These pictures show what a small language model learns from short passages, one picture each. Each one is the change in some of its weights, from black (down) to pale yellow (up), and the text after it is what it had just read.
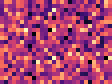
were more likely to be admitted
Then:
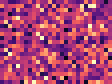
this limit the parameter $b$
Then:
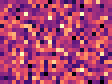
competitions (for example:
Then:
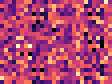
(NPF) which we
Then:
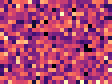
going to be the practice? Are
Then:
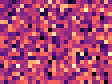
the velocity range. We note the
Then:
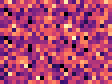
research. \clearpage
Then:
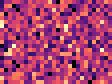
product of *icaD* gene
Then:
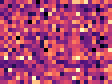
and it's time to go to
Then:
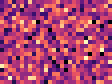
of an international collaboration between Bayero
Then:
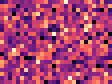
arbitrary phase space. In particular,
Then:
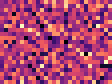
type of patient, the diagnosis of
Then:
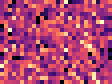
time dependence of the IS energy
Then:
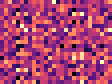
force applied is parallel to the
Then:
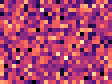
it is desirable and necessary
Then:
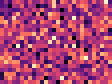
as a precaution, we
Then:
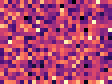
pumped up to a certain strength
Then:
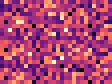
Supply of Service.
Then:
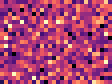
each child node in the BN
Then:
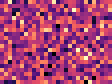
area of a wall per unit time
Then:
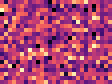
indeed exponential with time with a complex
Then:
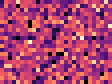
the cosmological $\Lambda$-term and
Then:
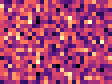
closure in general relativistic conservative
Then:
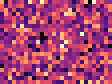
guide to the eye.
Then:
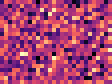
and can be summarized as follows:
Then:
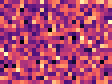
on identifying fraud has formed
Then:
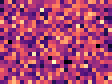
of the warm gas.
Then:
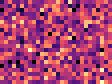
of Maharashtra
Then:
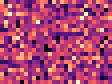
find a traversing path to
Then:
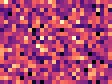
using similar techniques with RPs
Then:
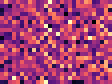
City. It specifically, it
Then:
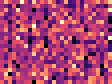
temperature PAR-based models were
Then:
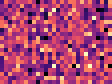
and are dependent on their nature.
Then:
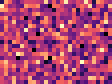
horizon geometry. For, it implies
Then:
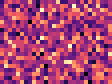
while S element and metal additions
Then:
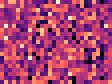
smoothed out, and
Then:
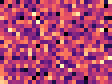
extinction can be obtained by
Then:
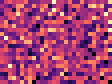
can be removed by ethyl
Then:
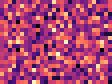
game is divided into 3
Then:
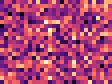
{\bf B}}{\partial t}
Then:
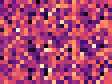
and the main reasons for this is
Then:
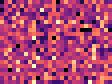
of freedom: In terms of the
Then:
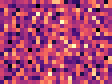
activity and selectivity.
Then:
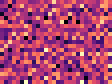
is the 1D three-body
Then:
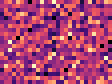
knowledge was measured 15 days after the
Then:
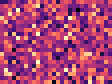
continuous at $g_0$
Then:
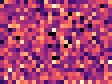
interference. Table 4 provides the state
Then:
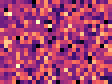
Statement The authors declare
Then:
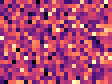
and is more alike the spin
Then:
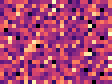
can be used to minimize electric
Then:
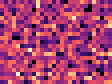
second further downstream in the developing
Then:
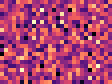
but employees also have a responsibility to
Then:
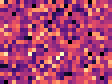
Protocol, Network Time
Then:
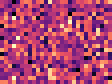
cutting force, D the
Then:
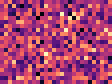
generative conditional posterior mapping of
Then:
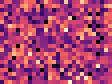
(i.e. size of
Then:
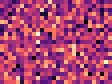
the length of L under the uniform
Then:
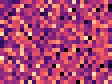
the restaurants adapt to
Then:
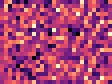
function can be computed exactly due to
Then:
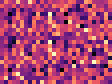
online, and the solar tracker
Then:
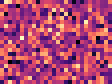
spectrum, and cell temperature".
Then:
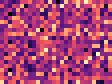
the management of soil, very important
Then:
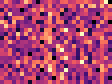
– Case-I Fig
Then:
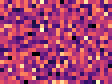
proveniente del pasto
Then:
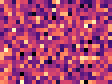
Images were captured using a
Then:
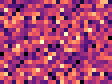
plasma panel radiation detector: recent progress
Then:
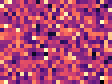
column, there are three branches
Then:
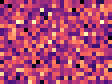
for example, used for Massive
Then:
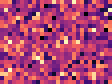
consumption were significantly associated with higher
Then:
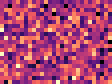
at 900 °C for another
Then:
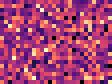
this proposed model through clinical networks and
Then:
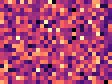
Directional strip-line
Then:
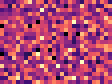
a practical screening tool for
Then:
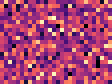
aerospace engineering applications.
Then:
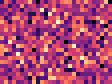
and the v-MNO,
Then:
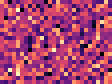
assimilate and be well
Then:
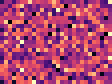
that minimizes the cost function is
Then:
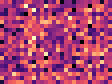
Motor OB orbit
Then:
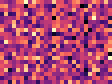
related decisions should strive to be
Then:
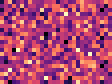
of the current intensity for three
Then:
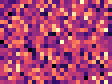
the international peace is posed
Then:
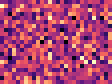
habits, reduced physical
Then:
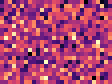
of the observed data [Bain
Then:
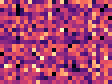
Bulgaria's healthcare
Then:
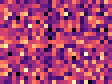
training set. This improves numerical
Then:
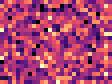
completely. - Stir
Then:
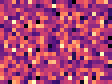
load it. That tool returns
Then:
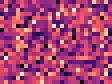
among patients intubated for more
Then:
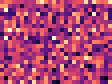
blocks that were sequenced at two
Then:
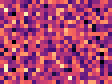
goods imports) Low income
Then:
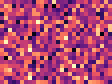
the midplane of the capacitor
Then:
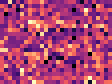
Ovarian Torsion:
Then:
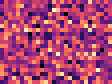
are connected to the management network.
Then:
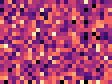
of the implemented algorithm and the return
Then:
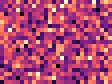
) \label{dV}
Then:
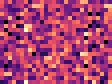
(professional diagnostic
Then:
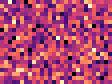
region, separated by the cutoff
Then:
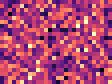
the macroscopic mechanical behaviour of
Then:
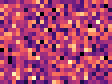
causality in relativistic dissipative
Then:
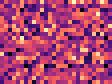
on social network platforms or requiring
